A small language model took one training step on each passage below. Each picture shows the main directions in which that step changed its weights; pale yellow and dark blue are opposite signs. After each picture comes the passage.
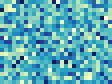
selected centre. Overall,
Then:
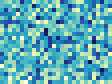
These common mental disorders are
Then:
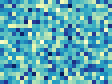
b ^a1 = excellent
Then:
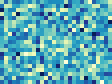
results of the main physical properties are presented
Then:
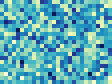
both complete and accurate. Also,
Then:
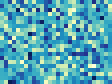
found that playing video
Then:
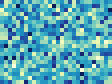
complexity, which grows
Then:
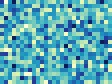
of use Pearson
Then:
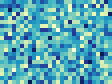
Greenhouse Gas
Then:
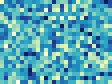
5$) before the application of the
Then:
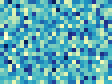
research on the topic of causal
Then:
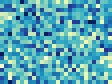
angiotensin converting
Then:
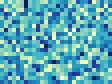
could be time or distance, required
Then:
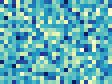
for women the effect is either small or
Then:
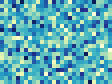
like deterioration in system
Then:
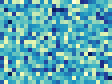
dynamic stretching groups with regard to
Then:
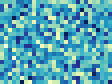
In 1976, the Federal
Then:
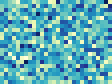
independent clinical experts, who check whether
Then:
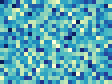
help them to achieve certain financial goals
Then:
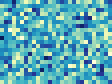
be helpful in the education of English
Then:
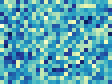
Thus the amount of moisture
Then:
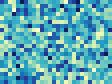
dentistry. Material and
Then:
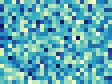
only maritime and mountain
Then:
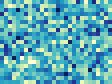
dependency on the imaging parameters of
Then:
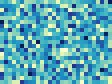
make a *knowledge graph* of
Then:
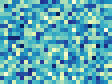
influence the work reported in this paper.
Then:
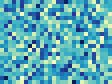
life, social life with peers and
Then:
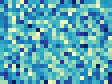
relied on thresholds based on
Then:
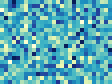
for greatly enhancing many aspects of
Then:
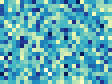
precast yard. The total weight
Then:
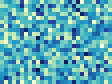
et al [7] where as in
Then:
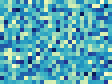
distributed tracing signals into the
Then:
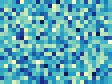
efforts [5]. Figure 1.
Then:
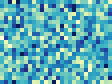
sodium acetate solution of
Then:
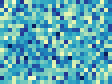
postextubation period ($p
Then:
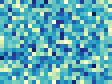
the coarse columnar
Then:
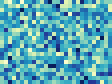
was defined according to the modified
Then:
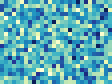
indicates that the independent variables explain
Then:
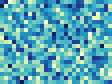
configuring and monitoring the
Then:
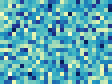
becomes laborious and complex, if
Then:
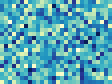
the ability to adapt,
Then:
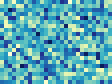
living/growing up in
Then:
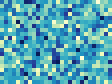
either the employees will stay with organization
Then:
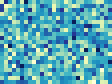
effects were. 281 The term
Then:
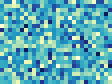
to a reduction in capital accumulation
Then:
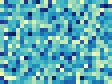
of the tuberosities by
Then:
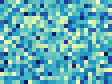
standards, Ain Shams
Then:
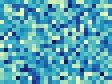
“Puppet Day”
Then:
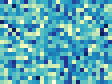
data inventory, and addressing
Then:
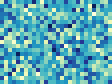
time being 50 days. It is
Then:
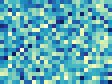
new task is also taken into account in
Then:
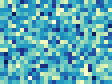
focus the relativity of the term
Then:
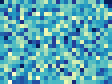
individual exploit an expected lifetime
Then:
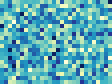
nanosilica was seen at
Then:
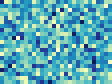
specific product or technical solution.
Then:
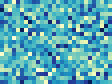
and open-ended survey answers.
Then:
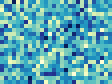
and published as part of the
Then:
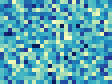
and Generalitat
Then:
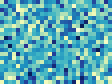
number of samples from the population using a
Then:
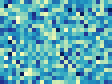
ticks and publishes
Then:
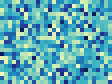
take any notice of what them
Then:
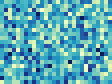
mentions of riding or
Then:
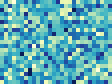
number of special hospitals and
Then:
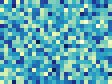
of the students. The success of
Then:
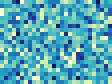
the plating solution might facilitate the
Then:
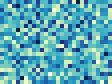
and checklist developed by the
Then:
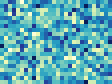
participation in round tables is
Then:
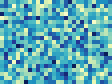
also proposed two security properties,
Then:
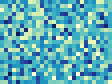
the first section usually dealing with the
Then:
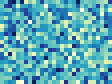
mechanics and hydrodynamic
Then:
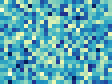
that the rate of entropy production
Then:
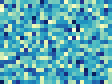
the techniques i.e.
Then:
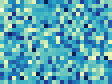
laser FERMI.
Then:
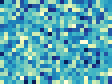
main tools of the educational process, have
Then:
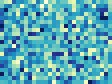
residents around the dumping
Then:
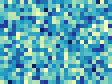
the crack length history computed
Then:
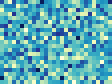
the lack of resources such as interactive
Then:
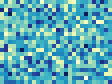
also shows that the teachers have adequate
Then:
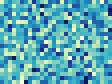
food, clothes, and
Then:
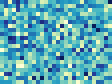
Amshaka game
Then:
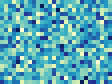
methods and their derivatives:
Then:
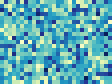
are ranked based on the score
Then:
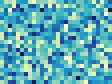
the synthesized compounds were
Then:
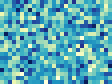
PRP based on the duration of
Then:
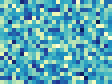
during the machining and cutting
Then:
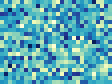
due to age. Regression analysis in
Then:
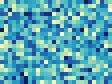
discoloration due to
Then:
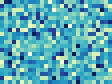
amplified fragments was recorded in
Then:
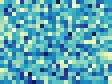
otherwise, it may be
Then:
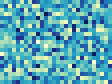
for the two-segmented
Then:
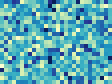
Local Integrity System
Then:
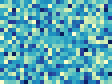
roots from the Philippine
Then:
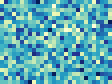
product streams, in the form
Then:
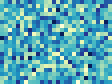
evaluation and subtraction of
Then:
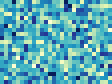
a valuable activity 5,408
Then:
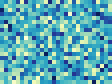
can co-ordinate. A large
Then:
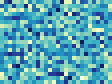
is evidence that primarily climatic
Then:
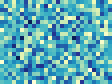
(i.e., international order and
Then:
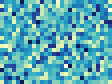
developers, software engineers,
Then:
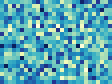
partially fermented
